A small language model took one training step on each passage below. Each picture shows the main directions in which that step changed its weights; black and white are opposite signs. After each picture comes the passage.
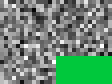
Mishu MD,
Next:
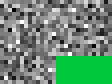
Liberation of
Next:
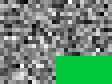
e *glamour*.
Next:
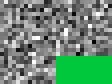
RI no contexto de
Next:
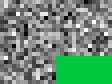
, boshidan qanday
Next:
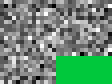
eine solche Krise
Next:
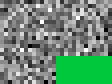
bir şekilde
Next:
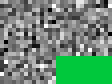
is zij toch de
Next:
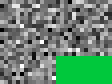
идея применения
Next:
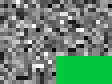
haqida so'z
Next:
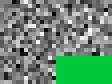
XVIII ст.
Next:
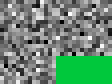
la conexión con los
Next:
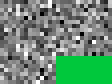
etsa, kech
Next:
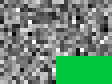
Cette dynamique
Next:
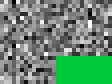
bestuurders dan
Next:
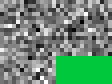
e estruturas que
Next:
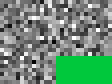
uma expressão de
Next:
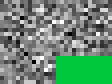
chunki ular ichida
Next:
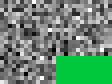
parte interesante la
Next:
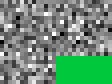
tajante el sentido
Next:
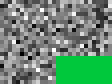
Н.А. Роль
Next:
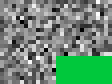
la description des
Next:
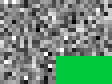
empresas. Para
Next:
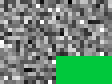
chiqqan holda har
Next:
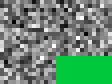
Tamaño de la
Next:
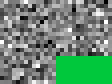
Chamcheu et
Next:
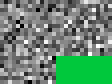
în promovarea unor
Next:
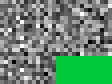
internet fomentando
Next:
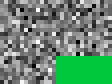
Gráfica No. 15
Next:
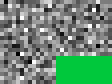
La cantidad de
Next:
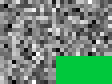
trabalho, pelo fato de
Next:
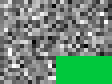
order to achieve
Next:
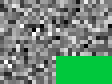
та призерами
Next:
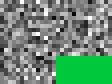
el contenido de las
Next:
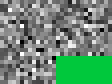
рецензування та
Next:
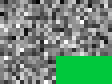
por um período
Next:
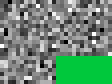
borishi sanoat
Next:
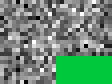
o planejamento da
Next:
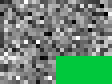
vatanidagi holat va
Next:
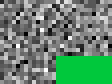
de los alumnos no
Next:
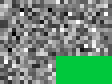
ва бошқа
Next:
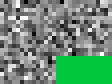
Puerto Rico:
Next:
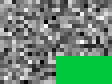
interactuar con un
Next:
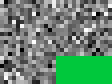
restritivo, que
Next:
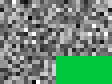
decir, a
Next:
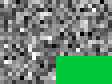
tabiiy qabul
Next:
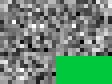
или от источника
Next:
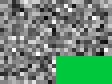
21. Баранова
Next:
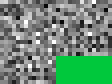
rente moet worden
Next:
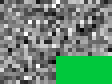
semana e 58%
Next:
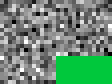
DOI identificativo:
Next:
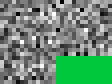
werden verschiedene
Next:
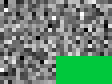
improving the
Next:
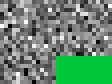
e da física,
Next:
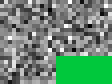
românești sunt în
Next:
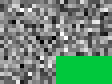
та системах для
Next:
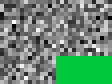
aholining chorak
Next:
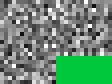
तक की
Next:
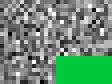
aus der Sammlung des
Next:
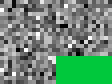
espécies nativas
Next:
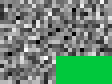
en las representaciones
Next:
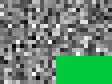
A qué venís
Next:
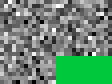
oshirish, maktabgacha
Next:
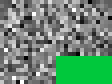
tadbqiq etishni
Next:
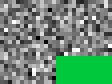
ham ul qizni
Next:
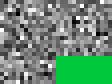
é compartilhado entre
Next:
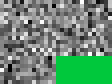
manera, señala
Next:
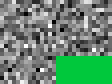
in Economic Sciences,
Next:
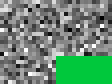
bo'lgan eng muhim
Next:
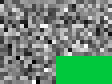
Letras da Universidade
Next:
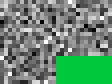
بهادر ،
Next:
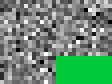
bo‘lib, real
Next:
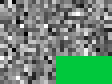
ustuvor omillarini
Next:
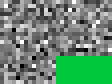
tratamiento que generó
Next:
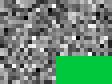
Zeit bekam sie durch
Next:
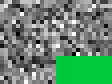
№ Зарб йил
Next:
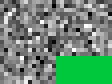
Eronga qarshi
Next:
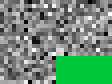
e desde que não seja caso
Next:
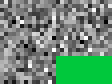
misperception in
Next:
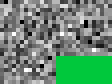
incrementar el
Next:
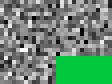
el indicador. Los
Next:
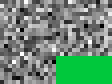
joriy etilishi
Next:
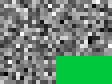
uzaytiradi va
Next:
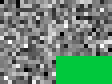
Friese kinderen
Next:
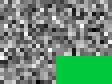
va ularning sporalari
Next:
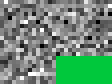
para ganho de
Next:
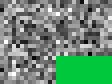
zu einem grossen
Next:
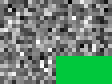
personnel. At
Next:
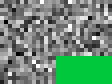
media multimodală
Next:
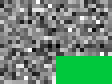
tizimiga o'z
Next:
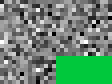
da yake so,
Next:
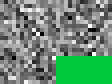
and future of the
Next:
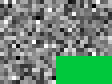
relativos a los
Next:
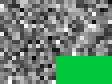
на свободу,
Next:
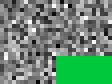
medir si este objetivo
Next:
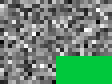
Нефть ва
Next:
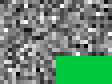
realizadas no estado de
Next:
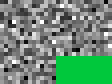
bakside I
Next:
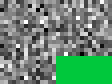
concentramos en los
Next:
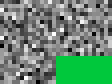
sanitaire, il
